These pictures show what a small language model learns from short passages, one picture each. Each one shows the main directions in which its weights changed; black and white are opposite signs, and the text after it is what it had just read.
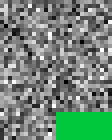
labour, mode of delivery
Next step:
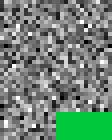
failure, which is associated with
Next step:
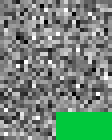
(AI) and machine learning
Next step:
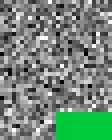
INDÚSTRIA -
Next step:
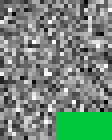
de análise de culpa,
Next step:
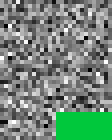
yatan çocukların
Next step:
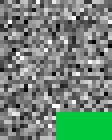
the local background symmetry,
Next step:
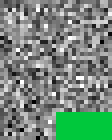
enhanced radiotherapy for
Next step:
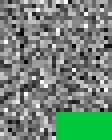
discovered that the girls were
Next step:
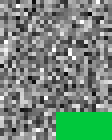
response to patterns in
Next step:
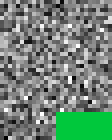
libraries is to ensure
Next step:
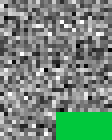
another limiting case, $T =
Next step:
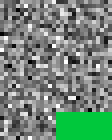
with those given by the numerical study.
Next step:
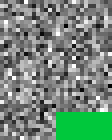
maggior numero possibile di
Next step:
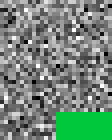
fantasies in heterosexual,
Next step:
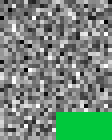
view, the Pachaquipu
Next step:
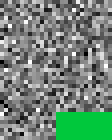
conditions. - d) The possibility of
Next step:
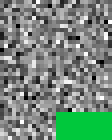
and the cascaded CNN.
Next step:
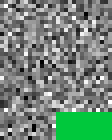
ao introduzir o conceito
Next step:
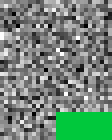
Prática no Brasil**.
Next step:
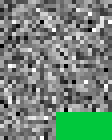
были проведены
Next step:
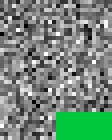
a successful example of identification
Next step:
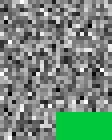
TBI severity, skewing
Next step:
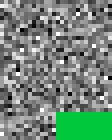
une ressource centrale,
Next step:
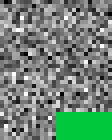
long muon at few PeV
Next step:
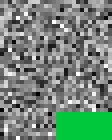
hot climatic conditions in
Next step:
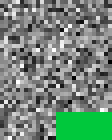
as early dark energy with $w
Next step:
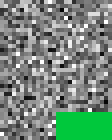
at 2.0 for all mixes.
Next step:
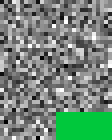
an optimized 1-bit full
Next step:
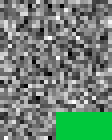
Kepala SMA untuk
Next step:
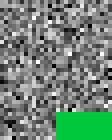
tightest conflicting set. False
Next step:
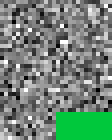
девори коллаген ва
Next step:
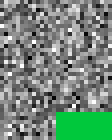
(Aren't you ashamed to
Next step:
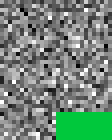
lanthanide ions in the present
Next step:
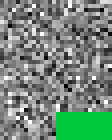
door een reeks van andere
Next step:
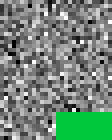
of the gates needed for producing the terms
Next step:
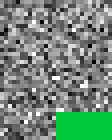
superconductors as model systems. In
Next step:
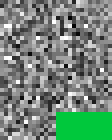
and R_b is a set of cells
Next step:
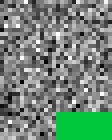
MultiNest (Feroz et al.,
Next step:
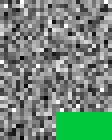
of GMCs in the DYN model
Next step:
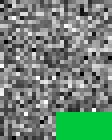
unhealthy tissues and
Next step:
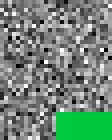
atividades para a apropriação da
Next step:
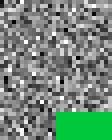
merupakan wilayah
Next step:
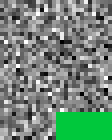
LER make it the superior
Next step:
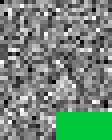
the Modified Jones Model of
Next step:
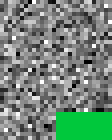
Figure 6. The membership of
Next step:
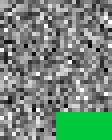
reaction and microwave assisted
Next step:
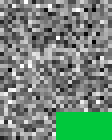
Farmoniga muvofiq
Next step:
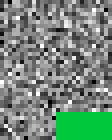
among the population group and thus,
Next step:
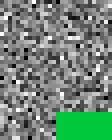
a la castración. Por estas
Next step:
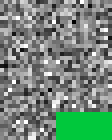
parte de esas riquísimas
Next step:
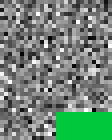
NESS density matrix corresponds to the
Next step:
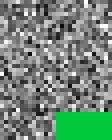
**2g** appear as two septets
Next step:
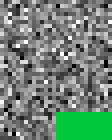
if not impossible, to hack
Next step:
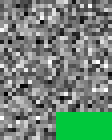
decay into SM particles leading to
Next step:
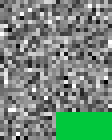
What role does the CSW and
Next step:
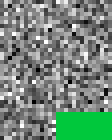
niveau des élèves et
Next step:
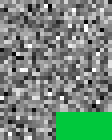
ranglar poetikasi haqida
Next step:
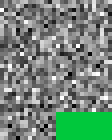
de Olivos. Solução de
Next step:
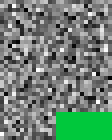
even be amplified ''within
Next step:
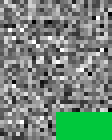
±45 NCF BIAx)
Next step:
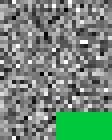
given by $\Delta_{opt}$ further
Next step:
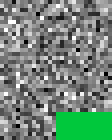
yoshlarning o'rni"
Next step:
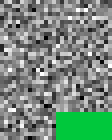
the selected control strategy can be
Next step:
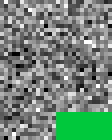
a webbased-learning environment for
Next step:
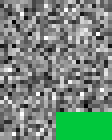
collects all the factors that determine the
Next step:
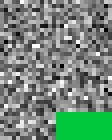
of the table represent the results with and without
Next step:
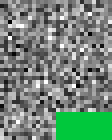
model for the star yielded orbital parameters
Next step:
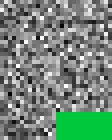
Zhu, Z. Liu,
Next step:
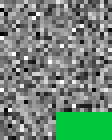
density and the $\qq$ power of the
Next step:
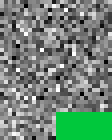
which to fill the $|m|$
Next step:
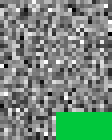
tizimida o'z aksini
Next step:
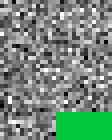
person to accept disturbing thoughts,
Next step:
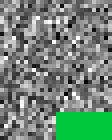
value of Jhung Rojhung
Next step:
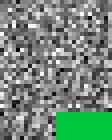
regular. - (ii) $P
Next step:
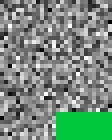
in $M_*/L$ arise
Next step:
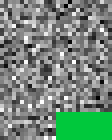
os profissionais que estão expostos
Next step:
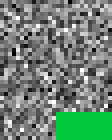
o'z fikrini ifodalash
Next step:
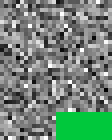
detection. The significant result of the work is the
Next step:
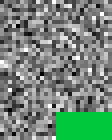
the $d_{Qa}$ functions of
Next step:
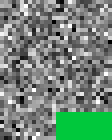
out by DGSE conjunction with
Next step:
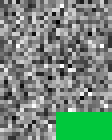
stationnaire. On obtient
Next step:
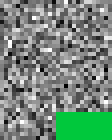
insert, культура
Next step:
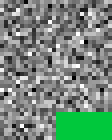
3 seconds to enforce zero
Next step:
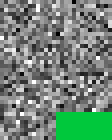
cuando se trate de traslados
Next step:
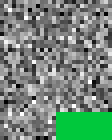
invasive surgery under regional
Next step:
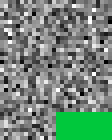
and Business Case for Cloud
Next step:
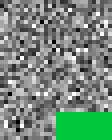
concentration patterns, and
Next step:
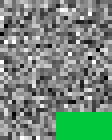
la machine à perfectionner
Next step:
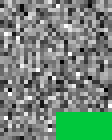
попытки доставки
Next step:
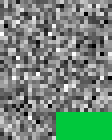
Called La Cecchina.
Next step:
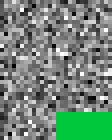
TABLE III RULES
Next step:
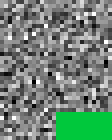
the microwave-induced DC
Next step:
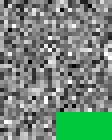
visual inspection and the 5$\sigma$
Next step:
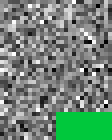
AND\ SECOND\
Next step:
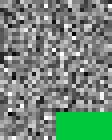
of modes $a_2$ and
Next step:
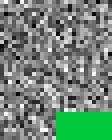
material that are purchased and supplied
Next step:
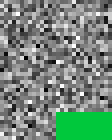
event horizons are possible.
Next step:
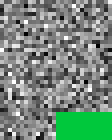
this problem, we here implement an
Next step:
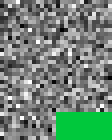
clicks, comments, likes, &
